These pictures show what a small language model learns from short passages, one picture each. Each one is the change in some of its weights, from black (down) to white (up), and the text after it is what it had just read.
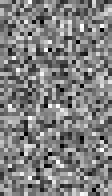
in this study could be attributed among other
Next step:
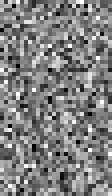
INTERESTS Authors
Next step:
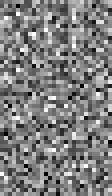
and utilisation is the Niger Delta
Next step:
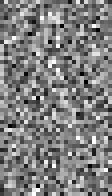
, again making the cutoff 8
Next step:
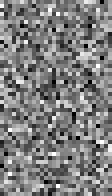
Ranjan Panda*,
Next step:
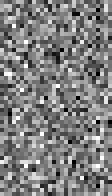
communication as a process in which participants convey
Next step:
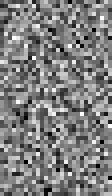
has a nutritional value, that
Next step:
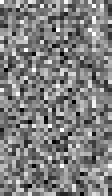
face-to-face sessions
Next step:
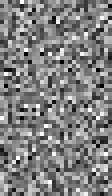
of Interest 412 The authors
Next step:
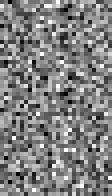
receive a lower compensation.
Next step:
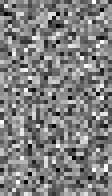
of the most potent approaches for this
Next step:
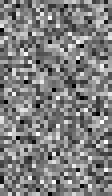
and community extension services can help the
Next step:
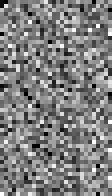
a doctor, a dentist,
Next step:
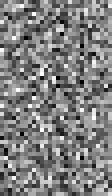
$\beta = \bigcap
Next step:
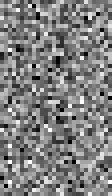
rats each, three males and three
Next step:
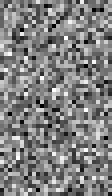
Results pointed to a reduction in the
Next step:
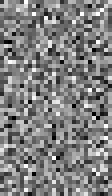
of psychological factors—achievement
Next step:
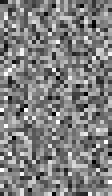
learning regression, and struggling with
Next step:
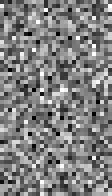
which can 417 buffer local
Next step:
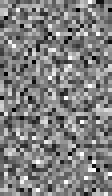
Senior Lecturer
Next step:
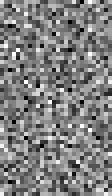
and sovereignty. To facilitate
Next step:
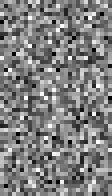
Dementia? *J Clin
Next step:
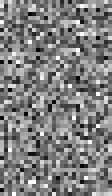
on Staff Retention: Case
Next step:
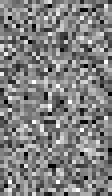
Circulating endothelial
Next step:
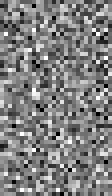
rate of 88.8%. This low
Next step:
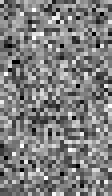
that affect crop productivity include soil physical
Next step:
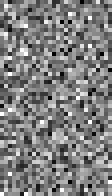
activities, to what extent do you agree or
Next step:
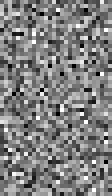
[23]. For homes that rely
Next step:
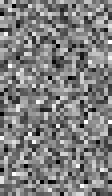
the authors' knowledge, this is the second
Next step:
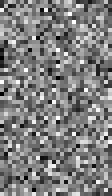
(1 and 2) and computer processing
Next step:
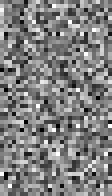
the sense that their structure is completely
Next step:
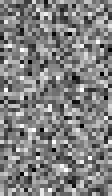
reducing the environmental impact from energy consumption. The
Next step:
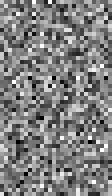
databases has become more challenging.
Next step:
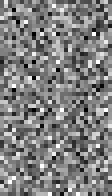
test of averages comparison, multiple linear
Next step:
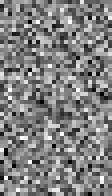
this as a similar right available to consumers to
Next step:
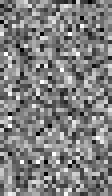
a measuring technique. Usually,
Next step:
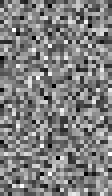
for large plants, but more work is needed
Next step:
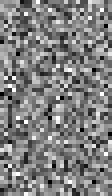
the concept of causal relationships between
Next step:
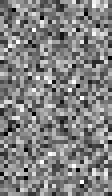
algorithm is a supervised,
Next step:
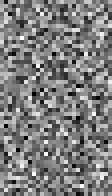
and teacher readiness concerns.
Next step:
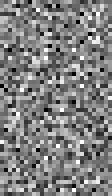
stops at an incorrect position, as
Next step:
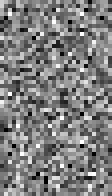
C-H stretching in
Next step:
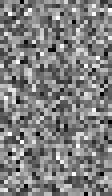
concentration to basal levels and signs of
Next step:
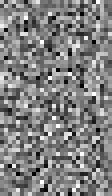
frontpage image can be
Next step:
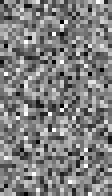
✓ ✓ The current
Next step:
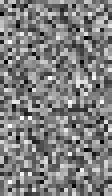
the Research and Ethics committee
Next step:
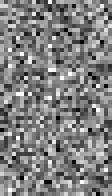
words or phrases and change five original
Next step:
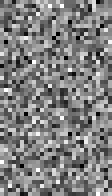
or as tiny block to
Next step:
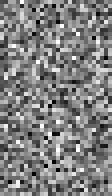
9 and 12 months respectively. In group
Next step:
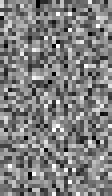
dP, Qa, Qe,
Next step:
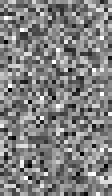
to gather detailed and accurate information,
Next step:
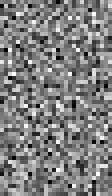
of the interfacial degradation
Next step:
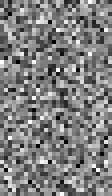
variables. Parameter Unit Description
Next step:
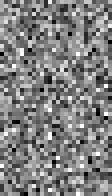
behavioral economics, and data ethics
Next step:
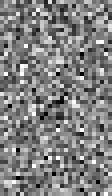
include number of graduates.
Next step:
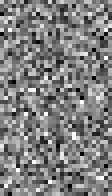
various aspects due to a number of technical,
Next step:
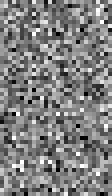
alternatives are investigated in terms of use of
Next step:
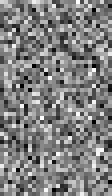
baking, cosmetics,
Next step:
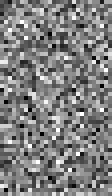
composed of approximately 5 to 7
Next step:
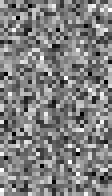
on large vendors to provide such a
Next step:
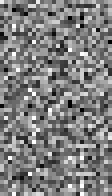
experiment, these indicators declined from
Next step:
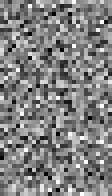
system. This study is carried out by the
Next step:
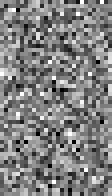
predicted data. It’s the Data
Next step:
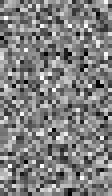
melted at 310° . This
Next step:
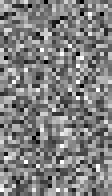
(Ibid) Similarly,
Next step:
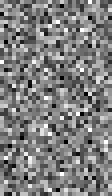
pharmaceutical firms accounts
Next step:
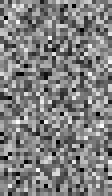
in which this or that lexical unit
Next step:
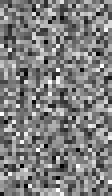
size, transportation cost and distance had negative
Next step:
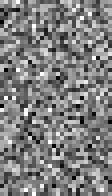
scientists, the human body
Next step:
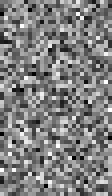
of the structure of nosologies in the
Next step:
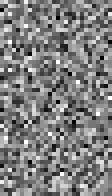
AI's technological potential, with the
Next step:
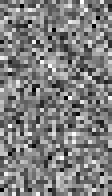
them in their daily conversation
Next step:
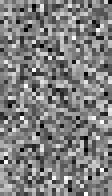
ability to recognise and characterise features
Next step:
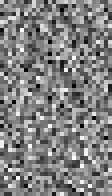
process the actual information. It decide
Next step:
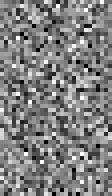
Rural Kootwijk N
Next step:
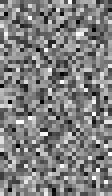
federator. However it does not
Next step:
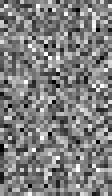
of cow milk, curd,
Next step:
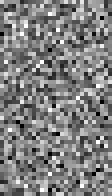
frequent class ($n = 127$,
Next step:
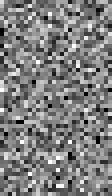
examined. 2 Results Like the Medical
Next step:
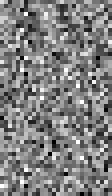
Digital Sustainability Solution for
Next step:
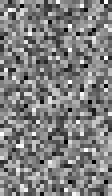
from the ClimaMeter figure
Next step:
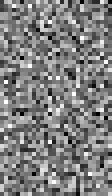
services (Education and Health), countries
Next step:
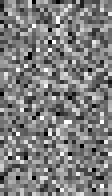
viscosity may reduce the Fig.
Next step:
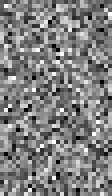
of respondents, and further 12 questions were used
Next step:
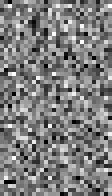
takomillashgan va
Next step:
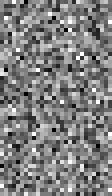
respondents thought that these charity giving
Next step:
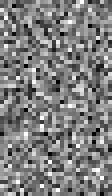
involvement so that these can be identified and
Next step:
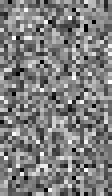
[CrossRef] -
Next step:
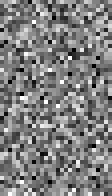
about this phenomenon. 3. Additionally,
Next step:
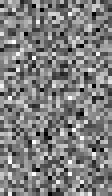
would match better with the typically high
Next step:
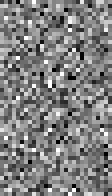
performed in 65.2% of
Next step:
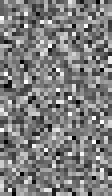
of diversity, democracy and
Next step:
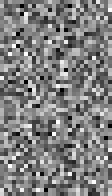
patients have become an important research topic in
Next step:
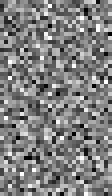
Figure S2. List of
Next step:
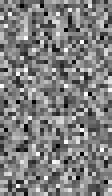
Inhibition rates ranged from
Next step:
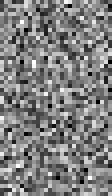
providing quality health services that support the interests and
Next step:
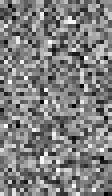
observed pattern is elucidated by the
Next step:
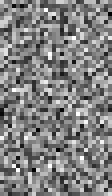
research data, the article applies
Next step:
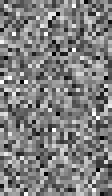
of population income and its identification is directly
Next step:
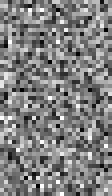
reinforcement; (c)
